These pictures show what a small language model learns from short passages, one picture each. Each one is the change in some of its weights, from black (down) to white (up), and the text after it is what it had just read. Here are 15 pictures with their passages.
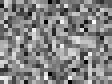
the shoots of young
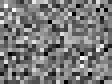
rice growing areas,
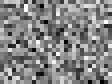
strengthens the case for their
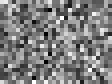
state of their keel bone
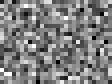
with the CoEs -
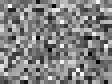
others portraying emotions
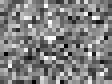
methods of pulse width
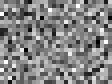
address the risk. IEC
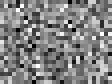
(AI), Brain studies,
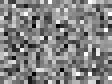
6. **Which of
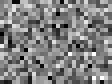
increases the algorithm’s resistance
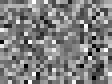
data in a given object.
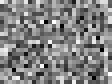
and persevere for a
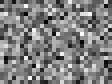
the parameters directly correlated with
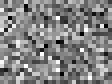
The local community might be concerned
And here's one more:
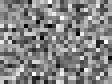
checked¹⁴ by the disc
